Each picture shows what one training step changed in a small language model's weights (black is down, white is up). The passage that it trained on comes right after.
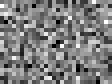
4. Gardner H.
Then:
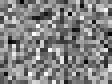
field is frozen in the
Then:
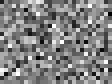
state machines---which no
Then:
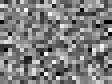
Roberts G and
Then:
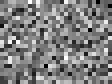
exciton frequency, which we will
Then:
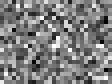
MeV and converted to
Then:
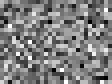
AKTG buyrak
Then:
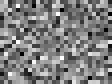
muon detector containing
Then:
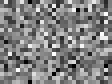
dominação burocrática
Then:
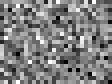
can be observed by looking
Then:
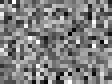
студентов - это
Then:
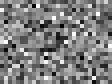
Legii nr.
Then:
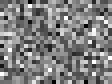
averages for 0.2
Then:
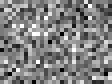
insulator around it) as
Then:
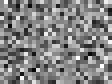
lower, the PMN
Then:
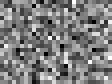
We would like to thank
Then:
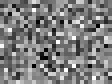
T. Neuronal
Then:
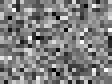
из них носят
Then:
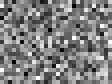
sonni tashkil etadi.
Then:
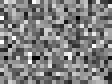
varied. For the example of
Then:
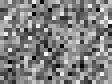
pelo Pleno do
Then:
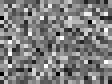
the variance explained by
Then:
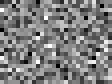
arbitrary coherence
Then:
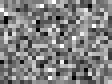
The analysis further highlights
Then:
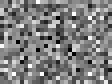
dapat ditarik
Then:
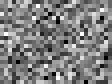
a much longer transient of
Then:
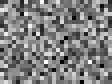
not extremely strong within
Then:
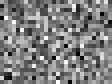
estranho, “seres
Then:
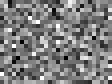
propor soluções e
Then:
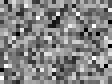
possesses a trailing
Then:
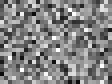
linear de dados experimentais de
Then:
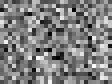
Por lo tanto, son
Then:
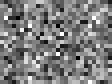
estando Penteo en el
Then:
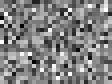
into three excited $\rho$
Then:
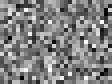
identify and analyze the main
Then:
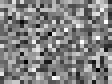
del cálculo del
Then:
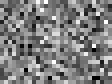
$\omega$-meson. The
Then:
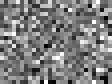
to obtain an eECM,
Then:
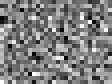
and Advanced Materials
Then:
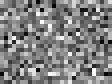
first (Pop~1),
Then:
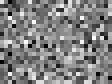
de las prótesis
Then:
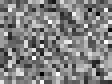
and Greek indices for
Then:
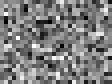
Média, Idade
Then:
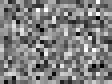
{year} {2010})\BibitemShut
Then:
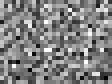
nearly constant behavior of the
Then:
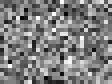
that we study in this section does
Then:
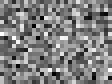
shartli ravishda
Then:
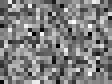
\mu \gamma$), as
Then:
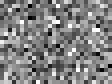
de reconhecer pelo
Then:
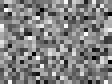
beneficial, but they
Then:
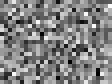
rollback & run.
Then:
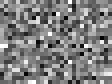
по отношению к
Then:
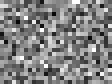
which represents a realistic and
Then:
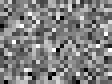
ceza hukuku
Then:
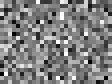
the $\cdr$s
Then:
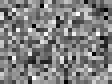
important role in the system of
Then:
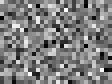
were not influenced by the
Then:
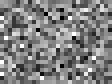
birga, maxsus
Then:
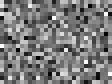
sending one replica
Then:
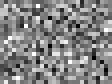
organisms. However, when
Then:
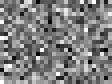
Plant Stress
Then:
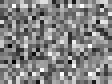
since it not only contains
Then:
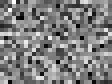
of the Berry curvature
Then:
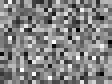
consider it as a tool to perform
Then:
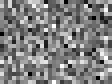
às meninas que
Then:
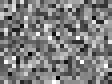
les dispositions des
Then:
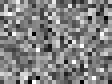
corresponding to unbroken
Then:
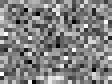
fronts are likely due
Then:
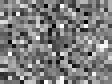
n)}$ $$\frac{\partial
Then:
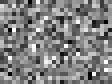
Note that there are $\sim
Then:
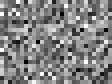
two steps are given in the
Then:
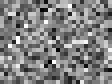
qadimiy ekin
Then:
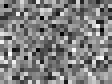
the rarity of such
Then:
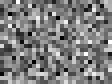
\rho \sin(\frac
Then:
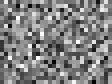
given as 99), the distance
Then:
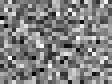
two nodes each with four free
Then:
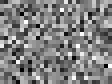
susceptibilidad a
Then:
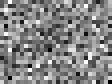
a facility of the National
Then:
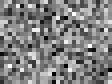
amplitude which behaves as
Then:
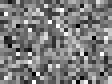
van betrouwbare
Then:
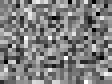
cancer with indications that
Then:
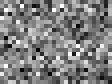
system (because no
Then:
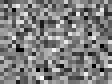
mayor concentración de
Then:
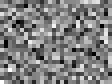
investigaciones y proyectos
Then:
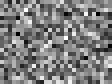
= Fa/\kappa$, of
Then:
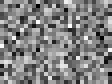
nature should be treated;
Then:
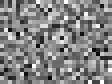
Challenges As a
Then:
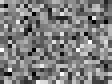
São Carlos,
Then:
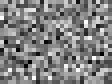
treatment after modernized
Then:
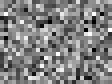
Samori, and F.
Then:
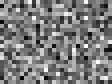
(it does not transform under
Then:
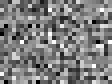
Su técnica
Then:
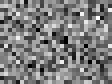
organizational and pedagogical
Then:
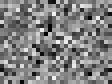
reactions at different energies and
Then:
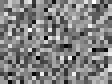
Indeed, in the dual
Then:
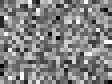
best choice for our system.
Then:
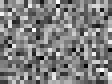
the ISTA algorithm
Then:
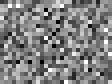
or independent of the sky
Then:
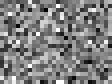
abadiylik suvini
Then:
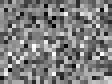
prática de resistência
